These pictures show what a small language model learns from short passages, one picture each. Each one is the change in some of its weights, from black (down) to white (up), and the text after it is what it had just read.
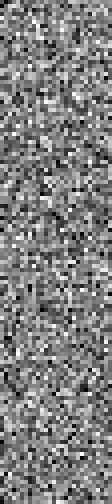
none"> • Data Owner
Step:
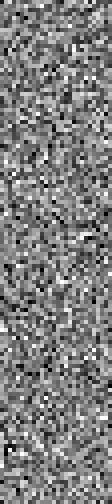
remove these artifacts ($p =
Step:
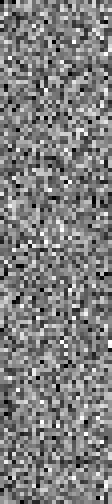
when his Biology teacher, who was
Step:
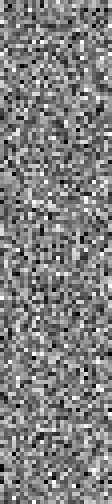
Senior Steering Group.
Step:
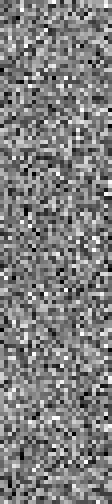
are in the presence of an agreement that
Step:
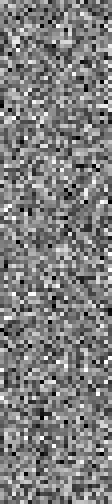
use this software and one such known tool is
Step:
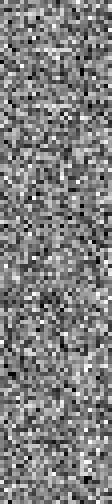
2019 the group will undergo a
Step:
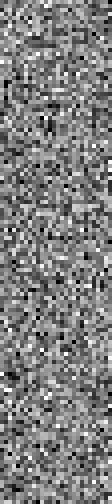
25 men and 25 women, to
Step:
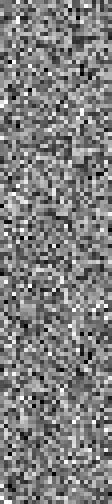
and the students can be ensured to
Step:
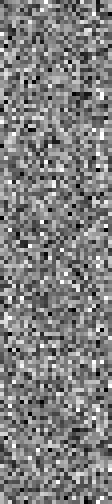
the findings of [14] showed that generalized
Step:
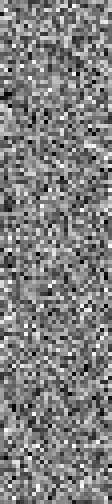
show that customers' decision-making
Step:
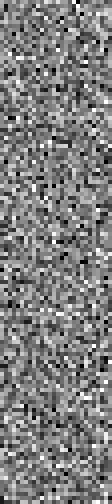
Things and P2P Systems.
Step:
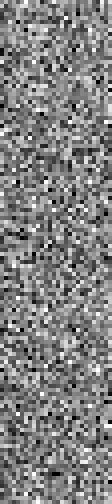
not specifically built into the
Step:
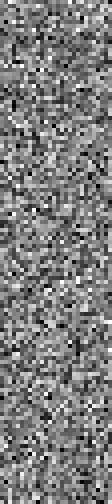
on nucleic acid metabolism
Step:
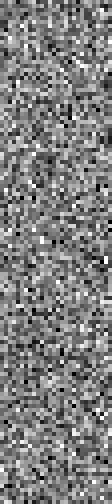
any pair of drugs i and j with
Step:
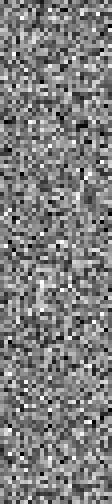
resistance mechanisms because of their
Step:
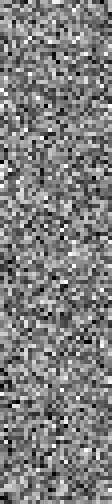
The lakes and waterfall at the
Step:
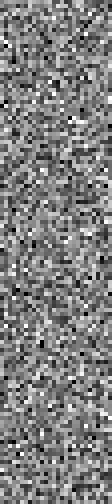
to measure retention. Thereafter responses
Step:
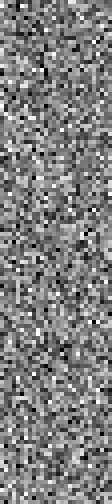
extract of the defatted plant material
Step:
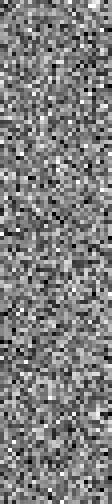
steeper bands of localized
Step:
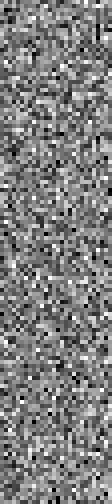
perspectives, show new possibilities or
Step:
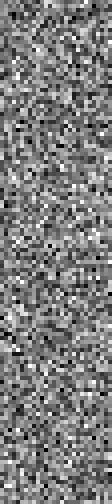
and the readers who are children. When
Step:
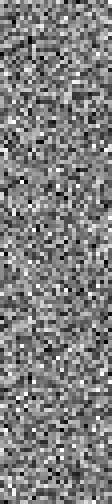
later in the process still has enough
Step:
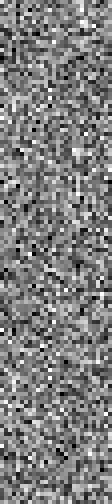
is a perceived role of PHCS in
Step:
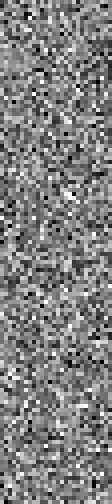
The study was conducted with the aim of finding
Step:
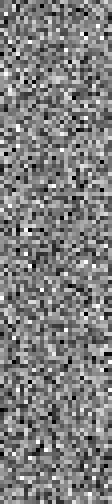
the fixed point (x, y) .
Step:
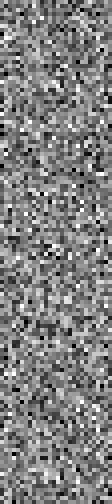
R compartment indicating that they either
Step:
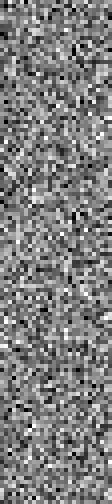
there seems to be a lacuna
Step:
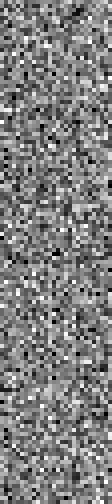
precipitation size distribution 793 and
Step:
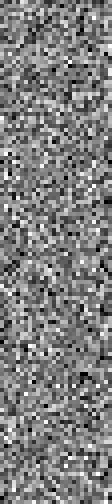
networks with the various sources of finance.
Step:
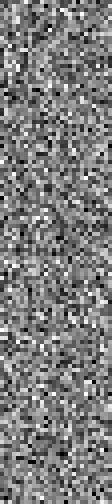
- * More proper use of outer space
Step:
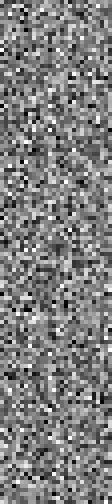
the right to health and enforcing
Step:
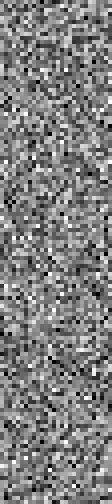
good balance between the leader and the
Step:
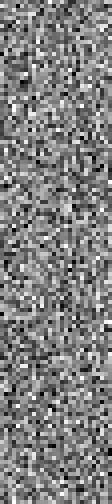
can be obtained by graphical extrapolation
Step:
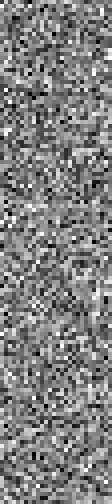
enrollees in the database by the
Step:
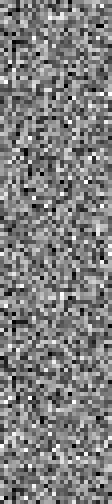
as HPMC K4M,
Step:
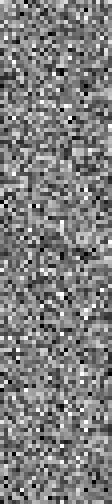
to do well. Look, it is
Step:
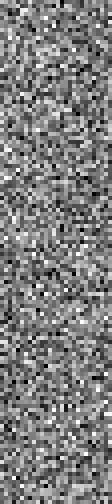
serves as a medium in which an organization
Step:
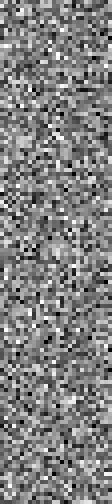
the milk security traceability
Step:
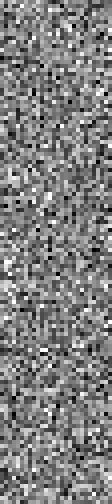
This study highlights that environmental quality is not
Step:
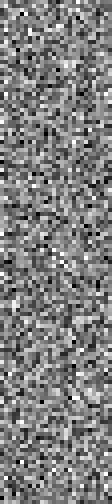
All the patients had unilateral
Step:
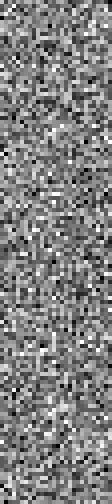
regulating the functional state of the
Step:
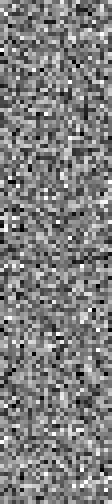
(for example, water is a transparent
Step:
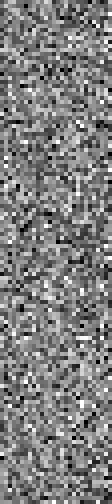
is design to perform different operation at same time at
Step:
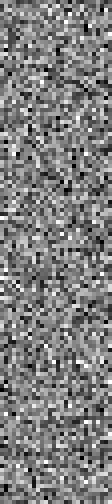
region are noticeably distinct between
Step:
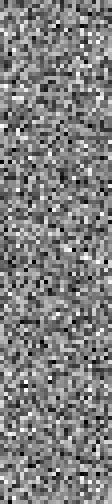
[19]. The study of SCADA
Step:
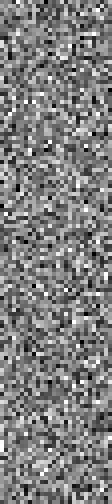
of co-sacrifices in
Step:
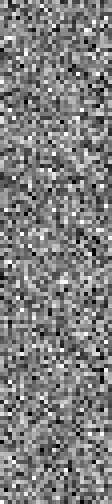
shows that these errors are partially due
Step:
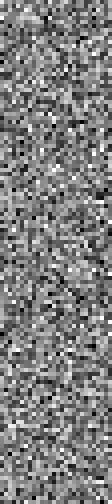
by any of the authors. Conflict
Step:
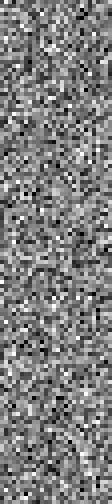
the protocol to establish key Zhou
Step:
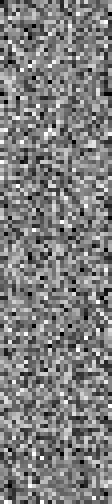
activities systematically; - Analyze
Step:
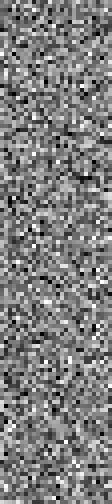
install packages for most audio
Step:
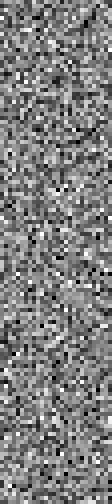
the challenges involved in green software development and
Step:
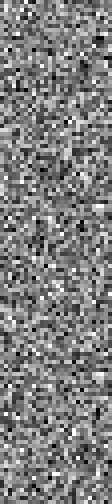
in the physically adsorbed component
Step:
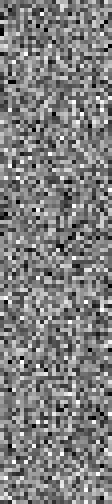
**Vector Storage** :
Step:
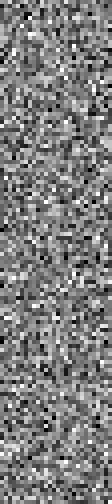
identify more closely with the organization's
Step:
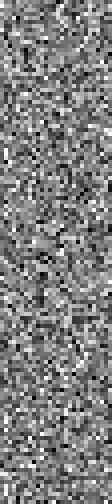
dense background. Table I top
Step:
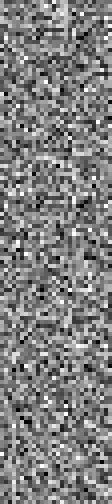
units 15 units time Cost of each
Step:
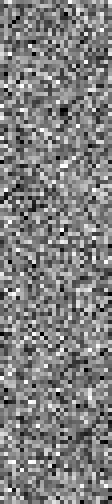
Province is one of the largest
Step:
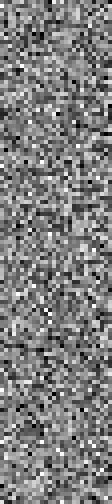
pH 6 under 90 min of shaking time
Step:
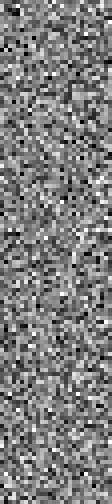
regard to banking services offered by the
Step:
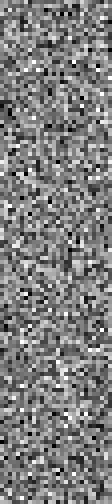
(A.2)$$ where λ_n and
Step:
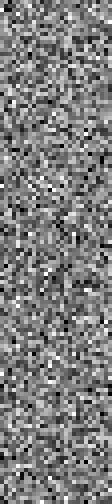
market. A complex of various methods was used during the
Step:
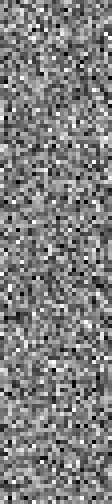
Farming Summit 6 March
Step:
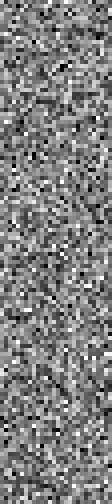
thus obtained were mixed and clarified
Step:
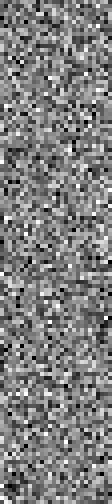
and interdisciplinary approach ...
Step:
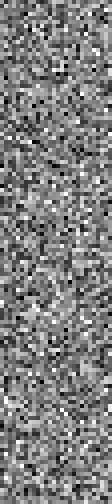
systematic examination of pertinent
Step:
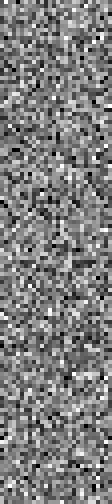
method. And also achieves a shorter
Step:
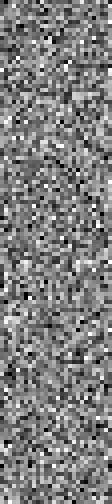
interact with their surroundings [13]. The
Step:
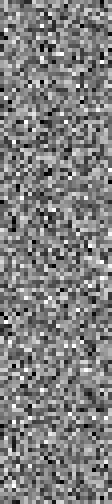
marginalized communities. Yet they are
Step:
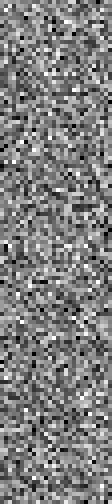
Fig. 6 illustrates the
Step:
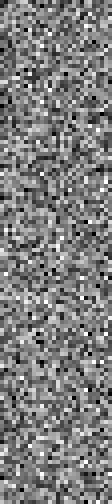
0 Distance In Feet 3 0
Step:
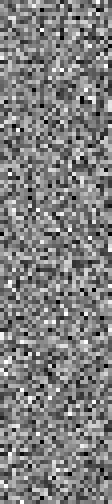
12 (40%) are endemic to
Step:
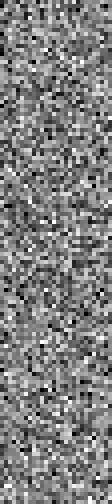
pad on the left with -1 except
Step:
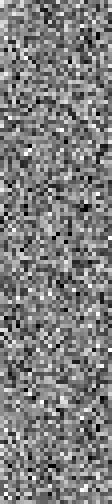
and loss of productivity due to
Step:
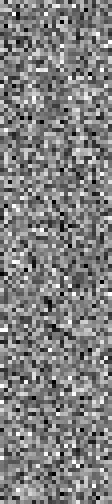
strategy for a recommender engine system that
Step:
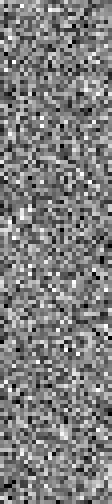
This study, which summarizes the most
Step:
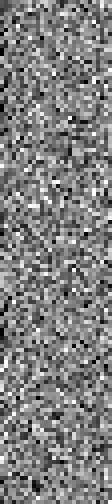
to remotely access and control experimental
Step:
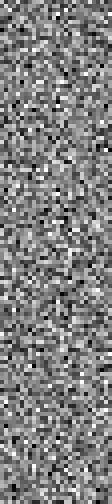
May 2017. Each interview
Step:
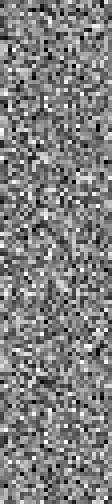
example *Li and Racine,
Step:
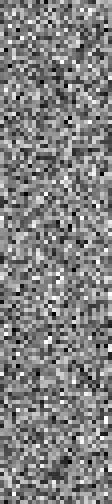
impact due to mining exploitation on the
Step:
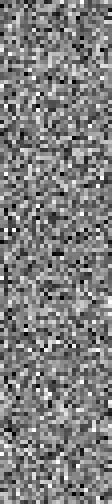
venues in systems, machine learning,
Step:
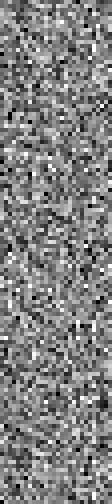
- Experience before or during the
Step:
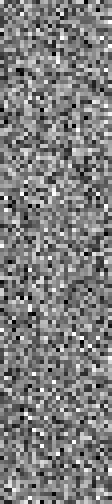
which has the 1-JCP, then G
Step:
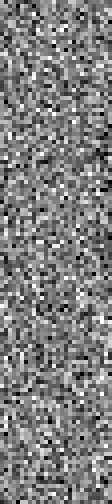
urban buildings be retrofitted
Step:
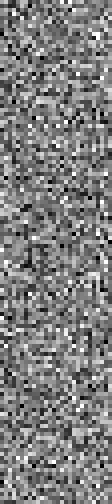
growing in experience and learning in order to
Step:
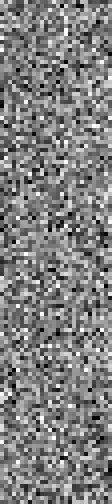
exponential way ² The result of the
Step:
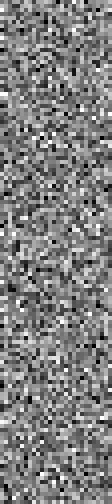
Allende and Its Position within
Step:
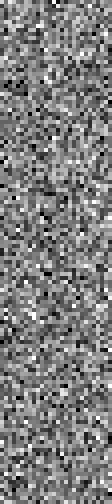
monologue, homodiegetic
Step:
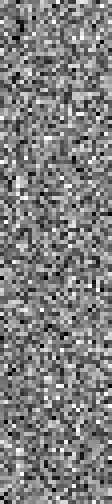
time and a high level of controllability over communication
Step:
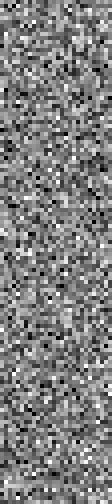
quality of blood is considered for the safety of
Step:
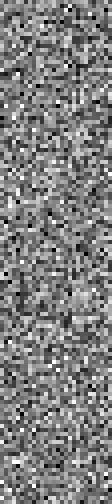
in their region. The focus is on
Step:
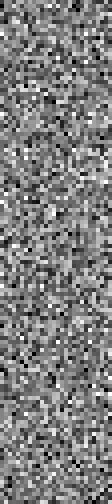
with a simplex method. In more
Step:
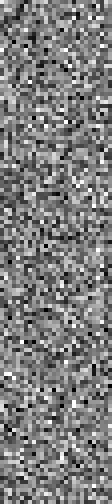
as a plus in itself, the
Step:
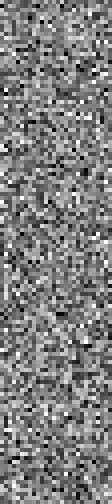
hash functions at comparable speed and
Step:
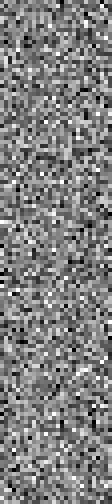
are obtained at Step 1, shown in
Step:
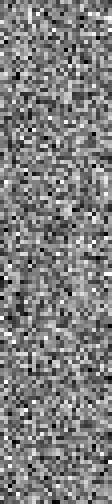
and pulse generation. The model’s
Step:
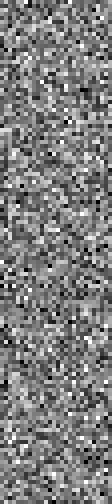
in the science of ecology,
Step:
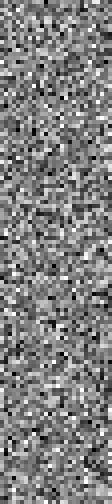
cognitive folklore perspective
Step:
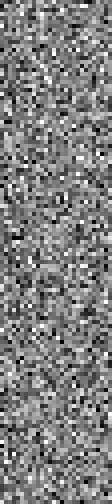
typologically distant ones, and the analysis
